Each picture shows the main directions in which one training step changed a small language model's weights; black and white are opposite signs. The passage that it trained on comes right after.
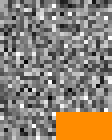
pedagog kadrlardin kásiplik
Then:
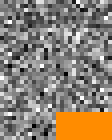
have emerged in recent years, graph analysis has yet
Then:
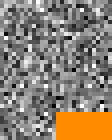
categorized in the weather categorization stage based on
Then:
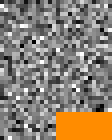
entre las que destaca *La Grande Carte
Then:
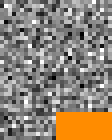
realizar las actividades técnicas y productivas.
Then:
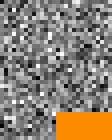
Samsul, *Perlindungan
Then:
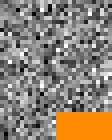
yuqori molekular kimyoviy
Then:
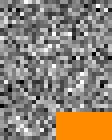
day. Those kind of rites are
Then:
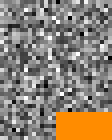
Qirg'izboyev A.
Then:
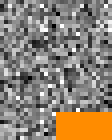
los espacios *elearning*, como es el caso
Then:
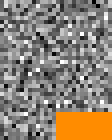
children, answer items 17-22: 17.
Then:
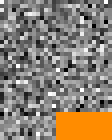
J.E., Perez-Cappe
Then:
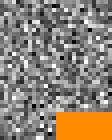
binarios, ternarios, compuestos,
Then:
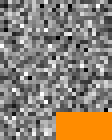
vascular-nervous disorders.
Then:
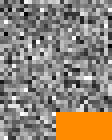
Figure 5. The contributions in MDS were as
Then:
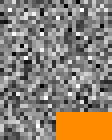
each point can be transferred from an origin to
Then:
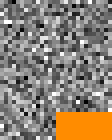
piece of communications software or a city
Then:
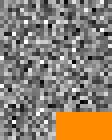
qui doivent donc pouvoir nous livrer
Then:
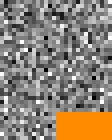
order to infer whether a WSI contains
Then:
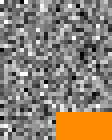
stage was called the effectiveness test of the product by
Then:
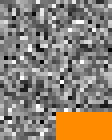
опираться на е концепции
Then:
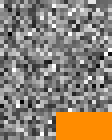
билан ҳамкорликни
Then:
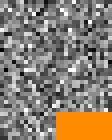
\right\} \quad (5)$$ where R
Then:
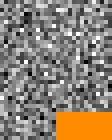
this part of the session and generally students did not
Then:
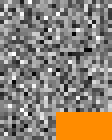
and the Ancient Near East and he can
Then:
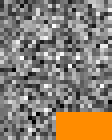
verwendet, in unverzerrten
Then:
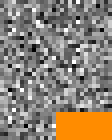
campos de concentração nazistas
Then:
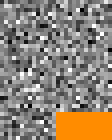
recursos educativos esenciales y quienes no
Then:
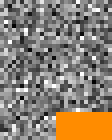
related to the wave propagation in media with strong
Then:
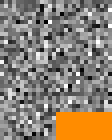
en términos de *imagos*,
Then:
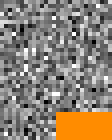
tissues. The antibodies are proteins
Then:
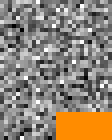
qudratiga ega. Ammoki bu
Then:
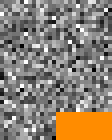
to be simplified. Finally, the findings
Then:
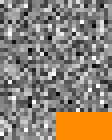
Le produit est ensuite assemblé
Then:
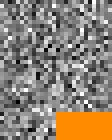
Мактаб таълимини
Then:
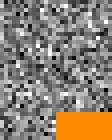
opportunities. In addition, situation analysis, determining the
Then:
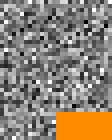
of its processing) on personal computers,
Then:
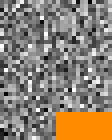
Pada abad 21 suatu teknolgi
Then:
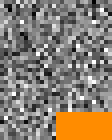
қилиб чоп этган. Уни
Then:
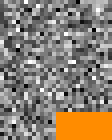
is the 93 third-smallest
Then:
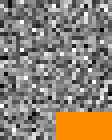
degradación del AM. Trabajo a
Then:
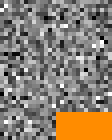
AND THE FOUR COUNTRY
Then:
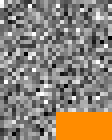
equipped with a curved germanium
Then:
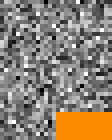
of the Department of Preschool and School
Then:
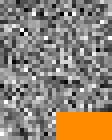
texnologiyani dars boshlanishida yoki
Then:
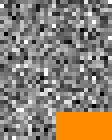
та країн Балтії,
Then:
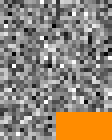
challenges, especially non-tech and small
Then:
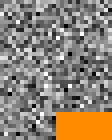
I want to follow in the footsteps
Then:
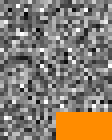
previous analysis in which the predominant variables in determining
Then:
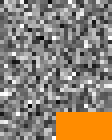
participants' responses for each emotion, correlation analyses were
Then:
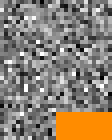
hypotheses. In this paper we have studied the
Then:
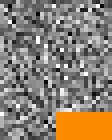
especialmente em países de grande extensão
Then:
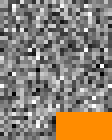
configuration. Inherent stresses in VG
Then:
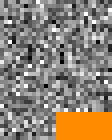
that served as the chief crops are of
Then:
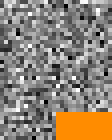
overall detection coverage (54%). Fundamental
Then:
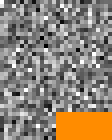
experimentation, educational research, and professional development.
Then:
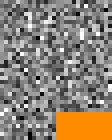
tunneling AEM Airborne
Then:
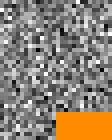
inversion is observed; this finding indicates the transition
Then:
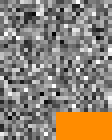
one in summer, is illustrated in Figure
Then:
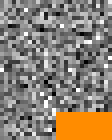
faqatgina o‘z fikri,
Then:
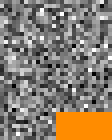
течение 22 месяцев.
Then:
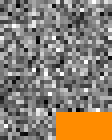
himoya qilish, uning xavfsizligini
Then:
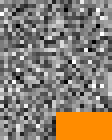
linear speed that is orthogonal to the
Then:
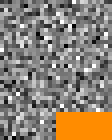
Luke J J, Tomczuk E
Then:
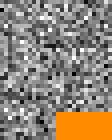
RISK FACTOR FOR FIRST
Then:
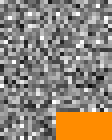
BCG Foundation, 2021, tradução
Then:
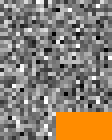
in detail with therotical developments, only
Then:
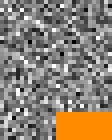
PROJECT SCORE is a four-year
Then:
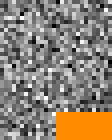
protect the environment, and rationally use natural
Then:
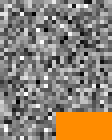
hence the Theorem. 3.7
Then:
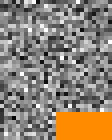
that it encompasses not only performance, but
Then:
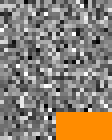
by -0.309. Thus it can be
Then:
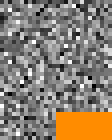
= 282$), showing the total number of participants who
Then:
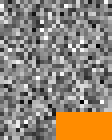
проходила этапы различных
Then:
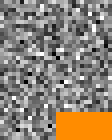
menciona un aumento en los precios
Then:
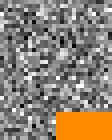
obtained along the tunnel axis,
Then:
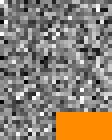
vuelva invisible, término
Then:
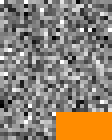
from the profile measuring 30x4x27
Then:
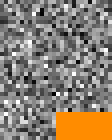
работ, работа по лекционному
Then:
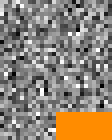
to provide formative assessments and instant formative
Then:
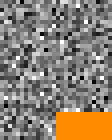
on Practice Teaching used by the
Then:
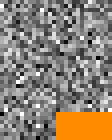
в республике 98 %
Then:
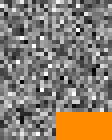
Díaz R. Satisfacción del
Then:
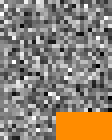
in the planning, refinement and intervention
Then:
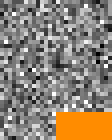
a coloca como “direito
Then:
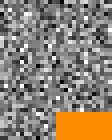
the experiment with oxidation of exogenous
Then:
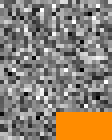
ресурсу стресоподолання у
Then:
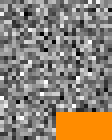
of colleagues without a range of relevant
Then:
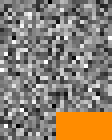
I reports the four antipodal
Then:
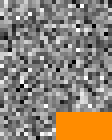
o'z ichiga oladi: eksport
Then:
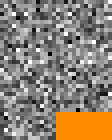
for balloon-flights for another
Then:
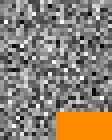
Karl II var den første
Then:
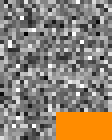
(He) was employed as the carrier gas
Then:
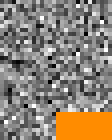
*BABY SPA* DENGAN
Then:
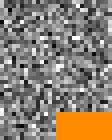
elevação das transaminases hepáticas.
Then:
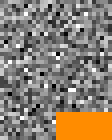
awareness campaigns on large scale and
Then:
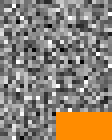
einem Kind mit Verdacht auf Autismus,
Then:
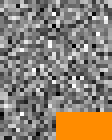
31 Oktober 2023 yang membenarkan
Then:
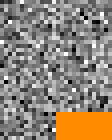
FM, do Grupo Sinos,
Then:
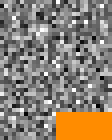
Андреева. // Annals
